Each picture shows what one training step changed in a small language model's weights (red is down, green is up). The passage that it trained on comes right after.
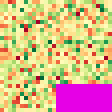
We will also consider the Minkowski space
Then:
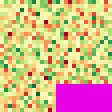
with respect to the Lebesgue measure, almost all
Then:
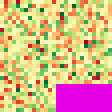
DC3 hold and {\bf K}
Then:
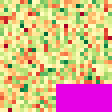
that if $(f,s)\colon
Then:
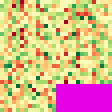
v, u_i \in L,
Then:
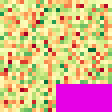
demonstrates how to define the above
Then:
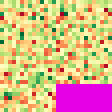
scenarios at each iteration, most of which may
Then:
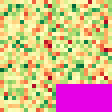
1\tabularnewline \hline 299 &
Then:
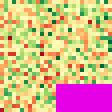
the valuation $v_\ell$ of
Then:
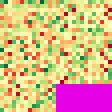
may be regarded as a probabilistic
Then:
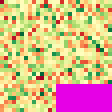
\noindent {\bf Proof of Theorem
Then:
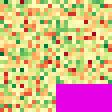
is covariant in the sense that
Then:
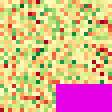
Recently, Satoh and
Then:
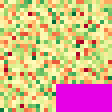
a subset of important parameters, which creates
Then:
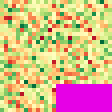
i.e. such that the associated stable
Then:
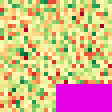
so that $z(s) -
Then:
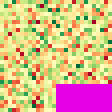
The author would like to thank the
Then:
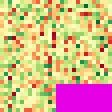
"set logscale x" IF
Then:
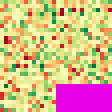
$a(n)$ denotes the number of
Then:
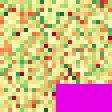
operations for subsets of a group}
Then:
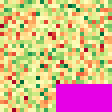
of $x$. Therefore, if
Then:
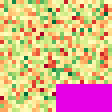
the Lefschetz theorem for a projective
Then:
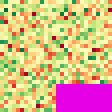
substring exactly once. For example,
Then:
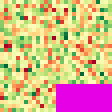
\(\psi_n\) in\linebreak
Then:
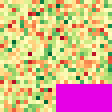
space $Y.$ \end{enumerate}
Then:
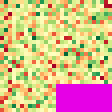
be one whose dual bases may be chosen
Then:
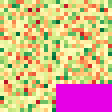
Therefore, \begin{eqnarray*}
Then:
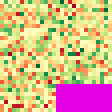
is the solution of Darcy's problem
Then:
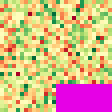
$x_l$ belongs to an
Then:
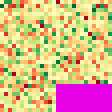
\theta^k_i =
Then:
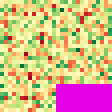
no matter what reasons, to
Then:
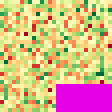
by their presentation ideals given in Proposition
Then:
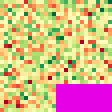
distribution, will be $0\le
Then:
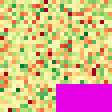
and Theorem \ref{propphic}, and
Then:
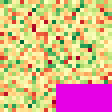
(MS 532) dating from
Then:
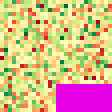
The constructions of the two Arens
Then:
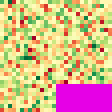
Since any left-invariant vector field commutes with
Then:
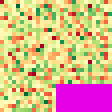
\quad \forall i\in
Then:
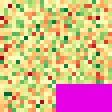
all $x\in \R$ and
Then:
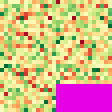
9, France. \bigskip \noindent
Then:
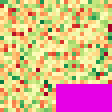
posets.We discuss how our findings
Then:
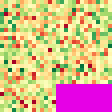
vector over $\mathcal{T}_1$
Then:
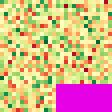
above. Then, for every irreducible analytic set
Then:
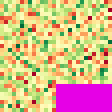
that the configuration of the closed geodesic representing
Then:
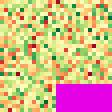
\end{equation} where $h$
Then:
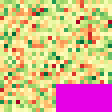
functions $\varphi$ are Lipschitz. In
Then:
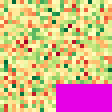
the time $t_2$, when the
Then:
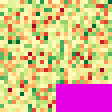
by which formal mathematics emerges from
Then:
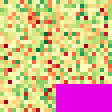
to be \emph{prime} if its
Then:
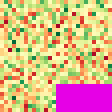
two integral representations of the logarithm of the
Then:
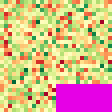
and let $G$ be a
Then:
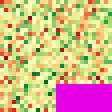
${\boldsymbol{u} \in
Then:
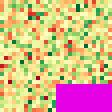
Brown and R\"{o}dl
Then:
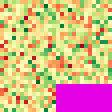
$M$ is locally isometrically
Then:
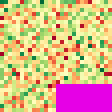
are real and of the same sign.
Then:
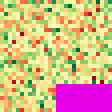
estimate}. To achieve the proper alignment
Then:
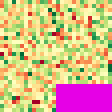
the set $T$ is a loop
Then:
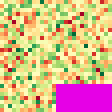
of Function Spaces and Applications, now
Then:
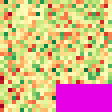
be the largest part size and its multiplicity,
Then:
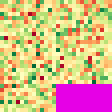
la fibre $M_c$
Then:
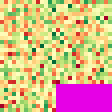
can reasonably assume that we know the density
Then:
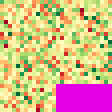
} \emph{member,
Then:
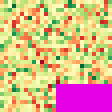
Experiment 3}: In order to
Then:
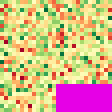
$a$ is then defined in analogous
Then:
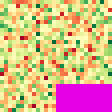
$\mathcal {P}(K)$ has been
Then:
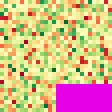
consider the following: $g,q
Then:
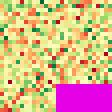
in the proof of the Claim, we find
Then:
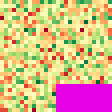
partial quotients $(a_k)$ and
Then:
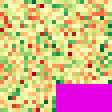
\end{proof} As noted in the
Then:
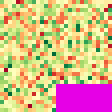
we stipulate that in this proof
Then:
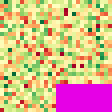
is colored with $\phi(v)
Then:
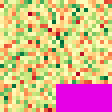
a mathematical discipline that studies the
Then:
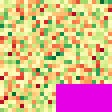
Stefan problem has been studied in a
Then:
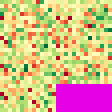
parallelity equivalence on $\beta X$ defined
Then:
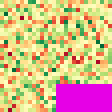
such that \[ \bigabs{
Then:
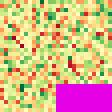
$K$-group of $F$
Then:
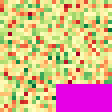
L^3_\sigma$. Indeed, using
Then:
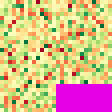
J\}=\varphi ,$ since
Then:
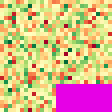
and Gastineau-Hills
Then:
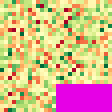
The relaxed harvesting policy
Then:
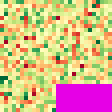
asymptotic curve in $\Si$ are disjoint.
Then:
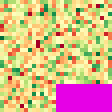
$E$. If we replace $R$
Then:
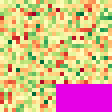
Euler structure $\beta(v,K)$
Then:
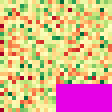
hyperphere of $E^m$ via
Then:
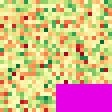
most natural such formulation is obtained by integrating
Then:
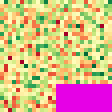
is given by the following equations $$
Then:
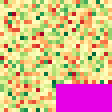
of Ulam. \begin{theorem}
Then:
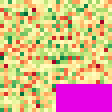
and $\Gamma_2$ of
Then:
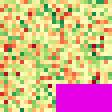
$d$ such that \condition
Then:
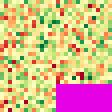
convergent sequences will be denoted by
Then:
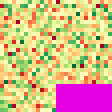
\emph{base component} of
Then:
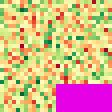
normalization has to converge uniformly to a function
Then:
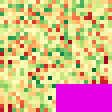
portraits obtained for the system with
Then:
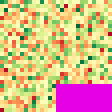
are linearly independent, conditions which may not always
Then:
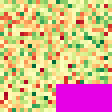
has the following naturality property. Let
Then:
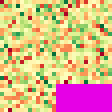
\mathbb{E} P_l
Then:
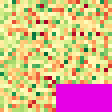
The key idea of the limiter is to
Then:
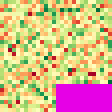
$T$ still a dyadic multiple of
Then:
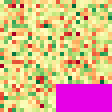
\Delta_n\subseteq \cdots$
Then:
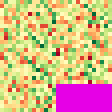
a nice conclusion about conditional type operators
